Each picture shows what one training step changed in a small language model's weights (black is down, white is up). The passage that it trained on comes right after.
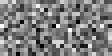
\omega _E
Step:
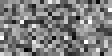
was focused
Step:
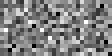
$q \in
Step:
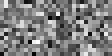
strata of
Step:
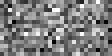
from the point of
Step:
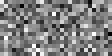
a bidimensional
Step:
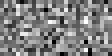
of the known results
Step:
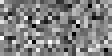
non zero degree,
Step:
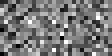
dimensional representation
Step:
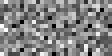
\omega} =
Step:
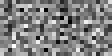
algebra, in a similar
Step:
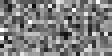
map, call it
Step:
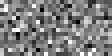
This parameter seems
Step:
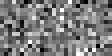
X$ such that
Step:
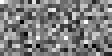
$$ \xymatrix
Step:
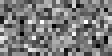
Z_p$, let
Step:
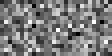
$V$ with respect
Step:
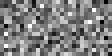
a distribution function, is
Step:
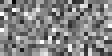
to linking
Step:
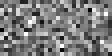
points. In fact,
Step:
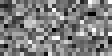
then counted the
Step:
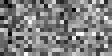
response in the
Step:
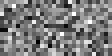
is piecewise
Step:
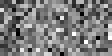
the second step,
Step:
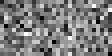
such that the sequence
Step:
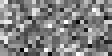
& \weq
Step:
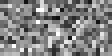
this graph. Each
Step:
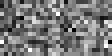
evolution of the
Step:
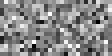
\fn\ from
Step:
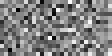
avec les
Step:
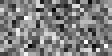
next section allow
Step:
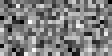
It is also assumed
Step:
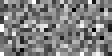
\right) =
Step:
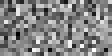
of range,
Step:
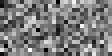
explicit expression
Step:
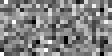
of \MR.
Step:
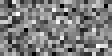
is a group homomorphism
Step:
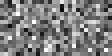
is true for
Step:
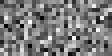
such that $T =
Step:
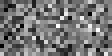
complete this section with an
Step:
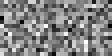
\rightarrow \infty}
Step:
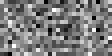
operation is
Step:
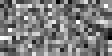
on these interfaces
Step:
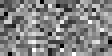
not admit
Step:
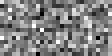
just take
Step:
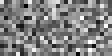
last ones generate
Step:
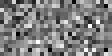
the network,
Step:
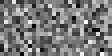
$p$ such that
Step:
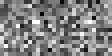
generators in degree
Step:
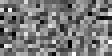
In section 4 we apply
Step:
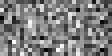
it is possible to
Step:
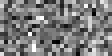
potentials \\
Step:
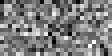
to the presence of
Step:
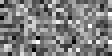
requires some
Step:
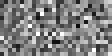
estimating the parameter
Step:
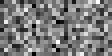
$G$ with the
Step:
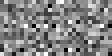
\in \sigma
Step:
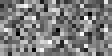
as desired.
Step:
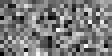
The procedure
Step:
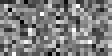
canonical forms are
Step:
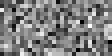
the high wave
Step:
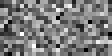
admits exactly
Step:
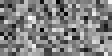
efficiency in
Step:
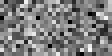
other rows
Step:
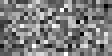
BESS to
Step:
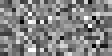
mixture distribution
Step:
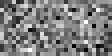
the initial part of this
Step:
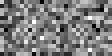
was already
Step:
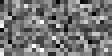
**Proof of Theorem
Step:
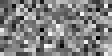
simple overhand
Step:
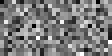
$h$ as in
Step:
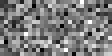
contrary to
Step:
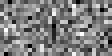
of the above set of
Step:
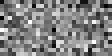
sub-space of
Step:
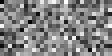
we learn that
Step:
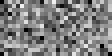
a consistency
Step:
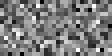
sets. Here are
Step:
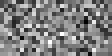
the identity matrix.
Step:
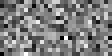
connection probability for
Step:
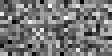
group for any connected
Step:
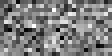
which is a generalization
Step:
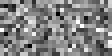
bien de
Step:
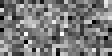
they defined the functional
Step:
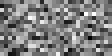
easily determined
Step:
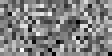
in order to get a
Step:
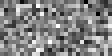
of subgraphs.
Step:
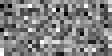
on sensory
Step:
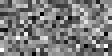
we have a injective
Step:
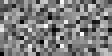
\indent The main result
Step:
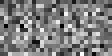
such intersection point.
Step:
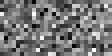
known special Lie
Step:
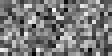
D_4 $ with
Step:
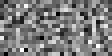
For $\langle s,
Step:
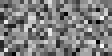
easy to show
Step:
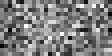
in the study of the
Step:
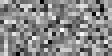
e.g., for
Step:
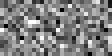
listed above.
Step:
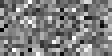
slight generalization
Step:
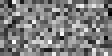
is the solution to
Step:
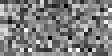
and pretty
